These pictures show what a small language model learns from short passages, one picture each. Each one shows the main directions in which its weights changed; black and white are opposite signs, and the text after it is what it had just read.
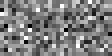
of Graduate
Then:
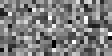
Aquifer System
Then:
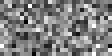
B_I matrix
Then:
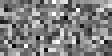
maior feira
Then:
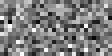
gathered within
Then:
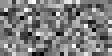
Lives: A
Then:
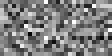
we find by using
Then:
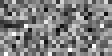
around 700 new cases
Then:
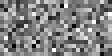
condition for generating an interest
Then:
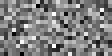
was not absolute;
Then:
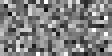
mean thickness of
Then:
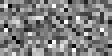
$\Delta t$ for
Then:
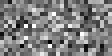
berishicha, u
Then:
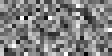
approximate solution of the
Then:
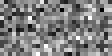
Besides the treatment
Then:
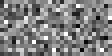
отличие от
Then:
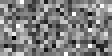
high resistance value of
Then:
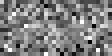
their agreement to
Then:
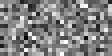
manifolds}, Ann.
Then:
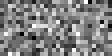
vida y el
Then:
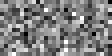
especially true in online
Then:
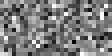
9$ and check for
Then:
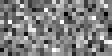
Since sequential optimization is
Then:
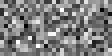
and down 10 times.
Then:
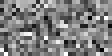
the evolution of
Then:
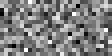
to analyze and evaluate
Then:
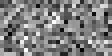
to be meant as
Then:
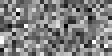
temperature at the end of
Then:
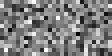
Peter Brook
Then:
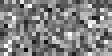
Gb$ as
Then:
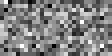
method conveyed
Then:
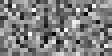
we have, using the
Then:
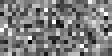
strings. II.
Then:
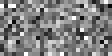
to each other.
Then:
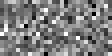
с определенными
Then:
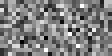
savings can be obtained by
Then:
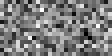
memory. The proposed
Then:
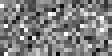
of producing some interesting
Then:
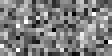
joriy etish
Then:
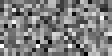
of $m$ elements
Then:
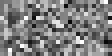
digital learning environments*.
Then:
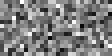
nine grains used
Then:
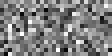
and the addition of new
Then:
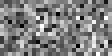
bitrate and
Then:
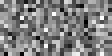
method, I'm not
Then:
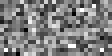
been enabled by
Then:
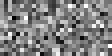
\in K^*$ such
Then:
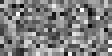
WSN can be
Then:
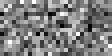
et s'ensuit
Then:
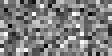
embedded in
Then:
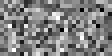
feathers may be
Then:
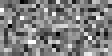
on which cores,
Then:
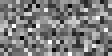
$\ubar V =
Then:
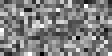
the E-Car
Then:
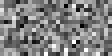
можно заметить их
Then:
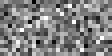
minimal ET of
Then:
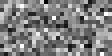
negative shift of
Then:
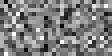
and using 10 classification algorithms
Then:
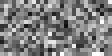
of reduced models for systems
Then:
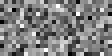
nonvanishing but
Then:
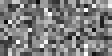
weapon: A
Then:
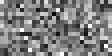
esa biznes
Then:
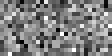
for the professional development of
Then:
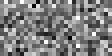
revenue belong,
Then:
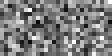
The NDVI is
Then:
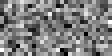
known work on the
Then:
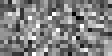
dan desain secara
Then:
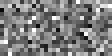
an invariant of real
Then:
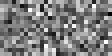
for release -
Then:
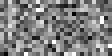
environment. In addition,
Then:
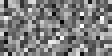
each graph identify each
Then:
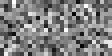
droplets in the
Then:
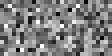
connected IoT
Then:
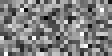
presented and discussed in
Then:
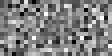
The case that $m
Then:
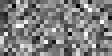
We describe here the construction
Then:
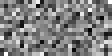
groups were relatively close,
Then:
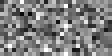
the level-set function
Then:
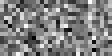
by the pandemic,
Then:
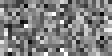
increases with the number of
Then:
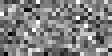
3. The contents
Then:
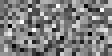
Once values are
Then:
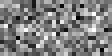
defining axioms of
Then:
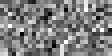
(ii)$ and
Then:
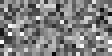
there is little
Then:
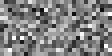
parameters like Heart
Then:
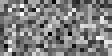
the fact that English is
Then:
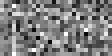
the operator $\Gamma:
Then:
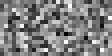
том числе и
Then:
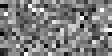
inequivalent. With
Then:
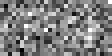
distance of the iterates
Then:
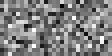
point of view as there
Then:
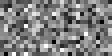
strategic behavior on the
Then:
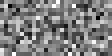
$\Omega$, elements can
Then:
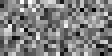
$$ and the last expression
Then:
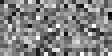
the economy. In the
